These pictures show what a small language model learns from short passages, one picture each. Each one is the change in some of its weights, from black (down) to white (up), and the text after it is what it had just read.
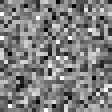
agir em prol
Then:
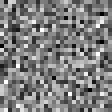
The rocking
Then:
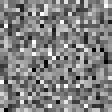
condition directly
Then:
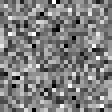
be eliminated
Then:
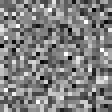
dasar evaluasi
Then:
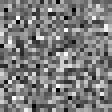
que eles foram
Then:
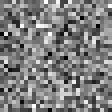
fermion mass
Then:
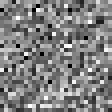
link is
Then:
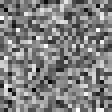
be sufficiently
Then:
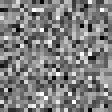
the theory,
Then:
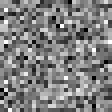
identificar as
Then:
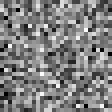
and survey
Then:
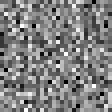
mass budget
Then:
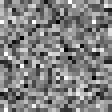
increase optimal
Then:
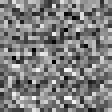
QCD data
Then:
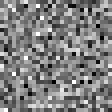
From this example
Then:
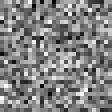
during the training
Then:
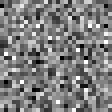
modified by the
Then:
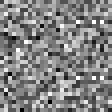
indicators of
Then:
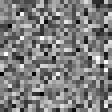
discussed, the
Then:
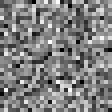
at most by one for
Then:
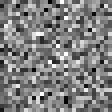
a time scale
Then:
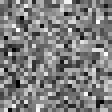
of region \(
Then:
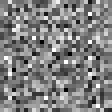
de la santé
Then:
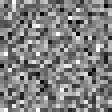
же не
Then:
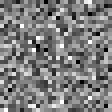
amplitude part
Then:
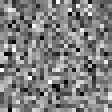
% in terms of
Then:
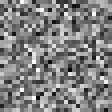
in the inner,
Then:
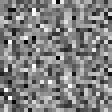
finite size of
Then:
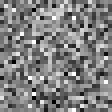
in the use of
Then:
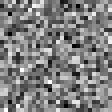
Therefore we
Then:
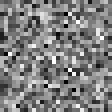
ex., leg.
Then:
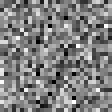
preemption operation
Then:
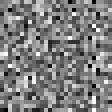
судов к
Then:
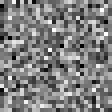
di Fisica and
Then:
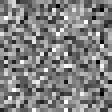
del yo.
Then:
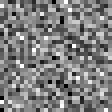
obligados a
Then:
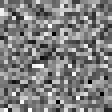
the fact that
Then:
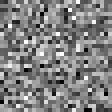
it a purely
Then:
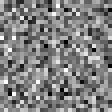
И на это
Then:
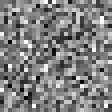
possible ocean
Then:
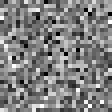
L$ or bad
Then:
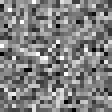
a suitable
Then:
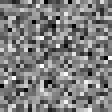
where the formula
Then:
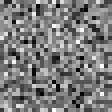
Egresso do
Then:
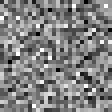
tasks completed over
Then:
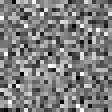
written in
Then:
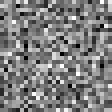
issues are
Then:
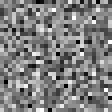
$\gamma$ for small
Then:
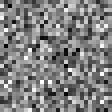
With an assumption
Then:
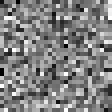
Unix system.
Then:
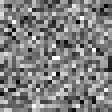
va maorifning
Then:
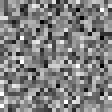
talab qilar
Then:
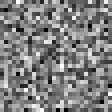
theory is expected
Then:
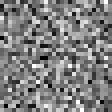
the instrument
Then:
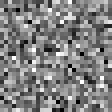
as it allows
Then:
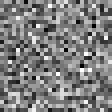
pulse energy of
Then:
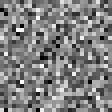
the initially
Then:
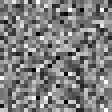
while in the spin
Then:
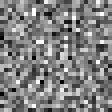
with rods finely
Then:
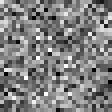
mejorar las
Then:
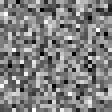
idei a
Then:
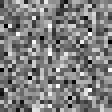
addition % for
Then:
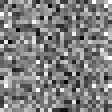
| | relation
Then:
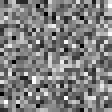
for Social
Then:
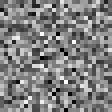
the black hole
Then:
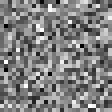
can be considered as
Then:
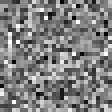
in which species or
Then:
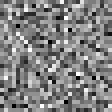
to a conformally
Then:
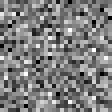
of polarised
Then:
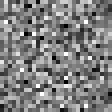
obtain the charge
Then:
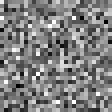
constitutive equation in
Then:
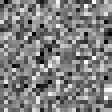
spectrum, we also
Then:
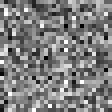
panel). The
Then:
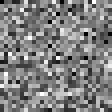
area usaha
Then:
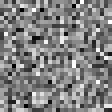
de vagas
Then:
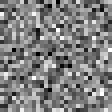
yoshi bilan
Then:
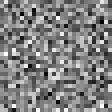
формы и
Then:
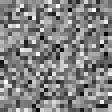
more general than the
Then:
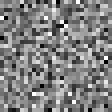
the replacement
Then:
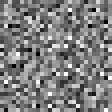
than in UV
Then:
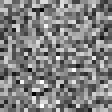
and the spectral
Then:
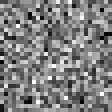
text. The
